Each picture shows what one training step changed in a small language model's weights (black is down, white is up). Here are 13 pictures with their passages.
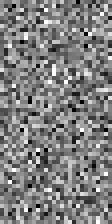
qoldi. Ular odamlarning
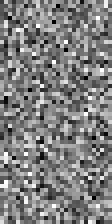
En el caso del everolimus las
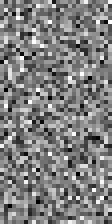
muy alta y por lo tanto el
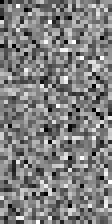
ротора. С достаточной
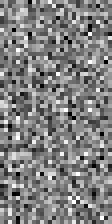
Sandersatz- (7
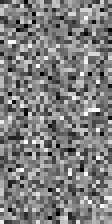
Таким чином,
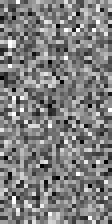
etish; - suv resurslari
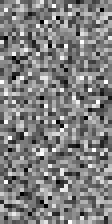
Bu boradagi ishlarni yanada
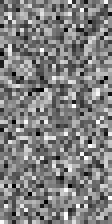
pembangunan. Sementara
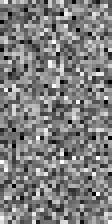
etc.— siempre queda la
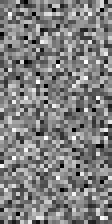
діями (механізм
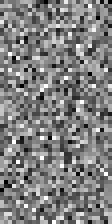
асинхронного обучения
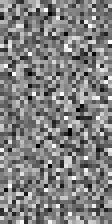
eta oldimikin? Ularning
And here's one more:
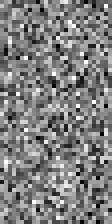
tatib ko‘rish orqali
